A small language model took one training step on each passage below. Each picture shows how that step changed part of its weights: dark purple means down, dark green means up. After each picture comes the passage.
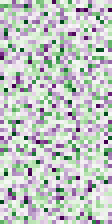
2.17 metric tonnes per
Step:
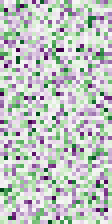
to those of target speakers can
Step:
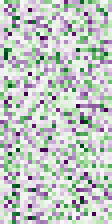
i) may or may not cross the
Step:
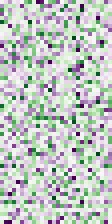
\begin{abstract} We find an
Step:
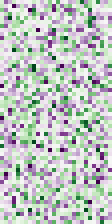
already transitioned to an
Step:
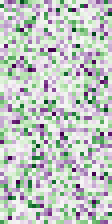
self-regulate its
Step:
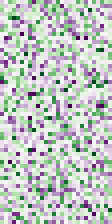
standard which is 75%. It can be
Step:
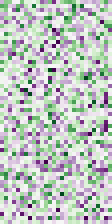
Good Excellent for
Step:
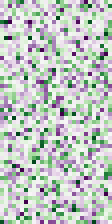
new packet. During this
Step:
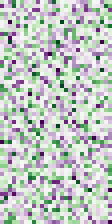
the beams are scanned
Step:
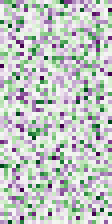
have generic identifiers, but they
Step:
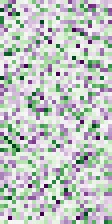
impact on alienation among the
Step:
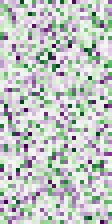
individual schedule, in a family
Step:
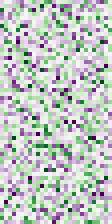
\end{align} where the first term in
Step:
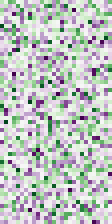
for a linear model. In a standard GP
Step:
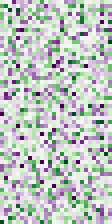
a post-Newtonian
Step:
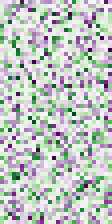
in psychological distress among
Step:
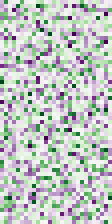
In Figure 2(a) we show the
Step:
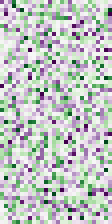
all prompts. ■
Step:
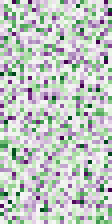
COVID-19 Pandemic
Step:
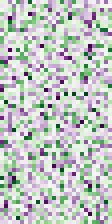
are considered in relation to the centre
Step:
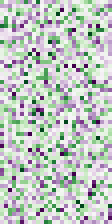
results for the same electrochemical
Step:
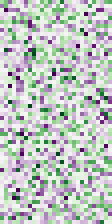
dispersive lineshape reported
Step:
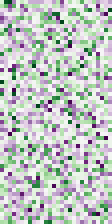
in adolescents is slightly
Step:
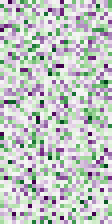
although a breakdown by
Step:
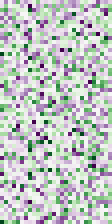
both Fig. 7a and Fig.
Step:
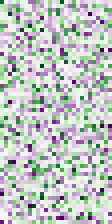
separation task.}
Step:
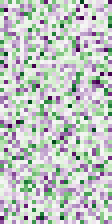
singles out two subalgebras
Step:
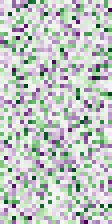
estimated serum creatinine
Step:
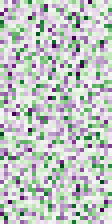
condition, \begin{equation} \oint
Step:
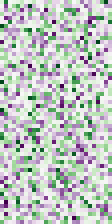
cloud applications to expose multiple
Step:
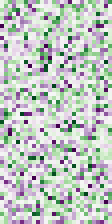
in the ministry of rural development
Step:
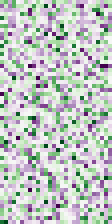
POVM measurement on the state.
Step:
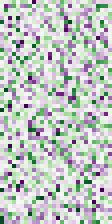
[10]. In this model, each process
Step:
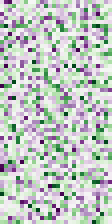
the first Brillouin zone.
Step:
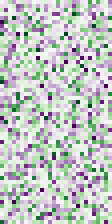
furnace slag, when used as
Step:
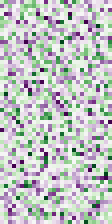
constructed in form of both Eq.
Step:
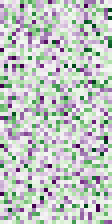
the original IID cluster density into
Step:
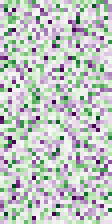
acknowledgements and
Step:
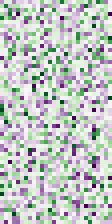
cotton clusters), which achieves
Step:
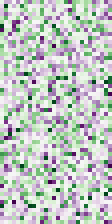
some subdiagrams $\gamma$ of
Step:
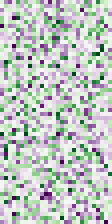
arrangements. Key words:
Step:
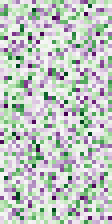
lymphatic filariasis.
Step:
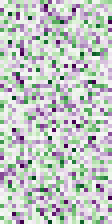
of the author's knowledge,
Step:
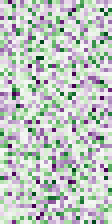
from the Lasso model exhibits
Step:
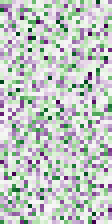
easily be generalized to other cases as
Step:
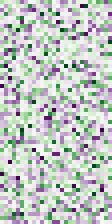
commutators, and the energy-time
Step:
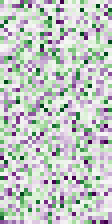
the $s-$process path,
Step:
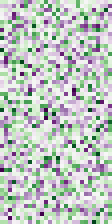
the current evolution demonstrates that the
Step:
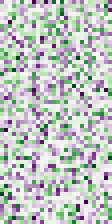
have better understanding of the
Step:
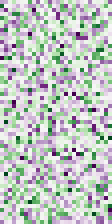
the age of 55 years. The
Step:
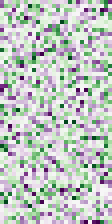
groups on the market acceptance:
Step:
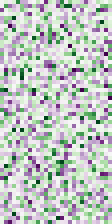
Cross-validation (CV)
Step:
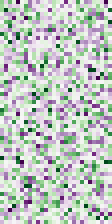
event topologies with new photon
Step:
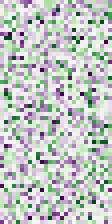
Arvidson, J.L.
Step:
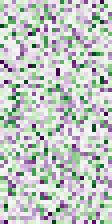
This study was conducted at Holly
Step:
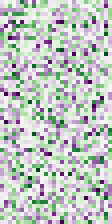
\nu}\rightarrow0$, one gets back
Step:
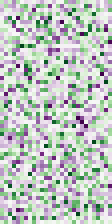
hence multi-particle collision
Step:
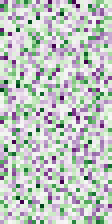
academic activities
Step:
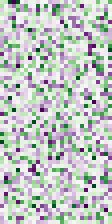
oven temperature was set to 40
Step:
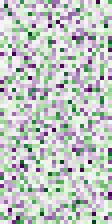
wide beams, narrows the
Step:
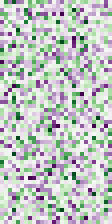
of the LLE. Our main results
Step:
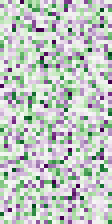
"synthesis of
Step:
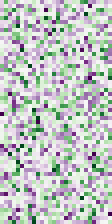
last thing which has to be
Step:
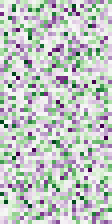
and $\ket{L}$): \begin
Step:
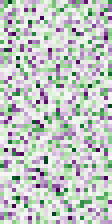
at the two--loop level. As the
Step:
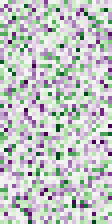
period. Fear, denial and shame
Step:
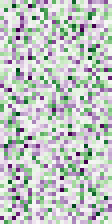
of TNF α . This study
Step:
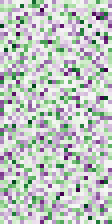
Fig.\ref{Fig2}d. As
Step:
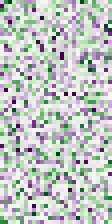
and type. But the very fact that
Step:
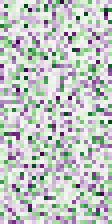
concurrent players in
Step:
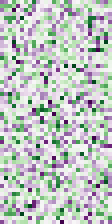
together with the error estimates.
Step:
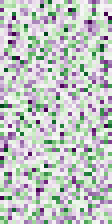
the WF takes the so-called
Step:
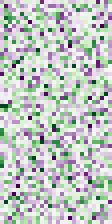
model size. The results can be found in Table
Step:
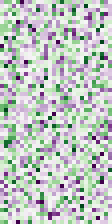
show that our findings are reproducible
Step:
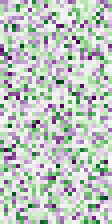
for further confirmatory factor analysis
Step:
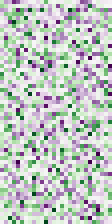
energetically subdominant spectator
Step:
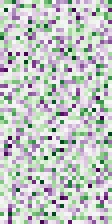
Andijan State Foreign
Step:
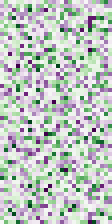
to have good evidence for its
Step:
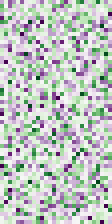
aldehyde, prepared from
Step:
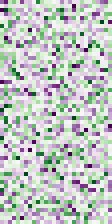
\cite{b23}, intelligent
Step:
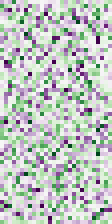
\mathbf{p}\right) =\theta
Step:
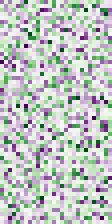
see Figure 5b. H2 allows us
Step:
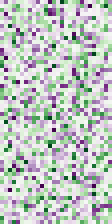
collection data and the GenBank
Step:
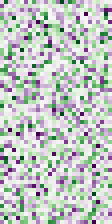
of Li plating, making it
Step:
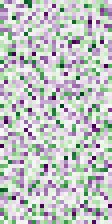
investors who seek to
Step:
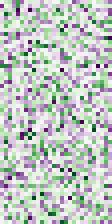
future experiments was explored in
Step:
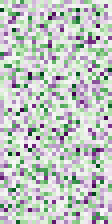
involved with non-renormalizable
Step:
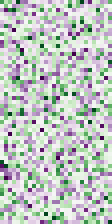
time is the calendar date of the
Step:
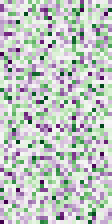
3 into APOC1 molecular
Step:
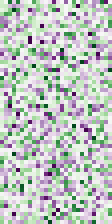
of a field-induced QSL
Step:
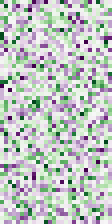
assessment and design, planning and
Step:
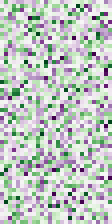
service. The song are played
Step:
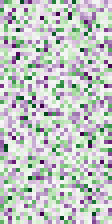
Although the decline in the risk
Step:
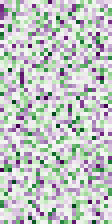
the executive authorities. The
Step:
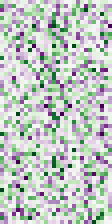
Kangyu Ji[2],
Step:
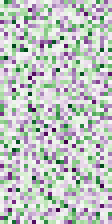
wise. Particular attention
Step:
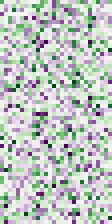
similar to \rf{ny1}).
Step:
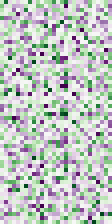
phosphate buffer at
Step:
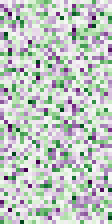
by the nature of the nonlinear
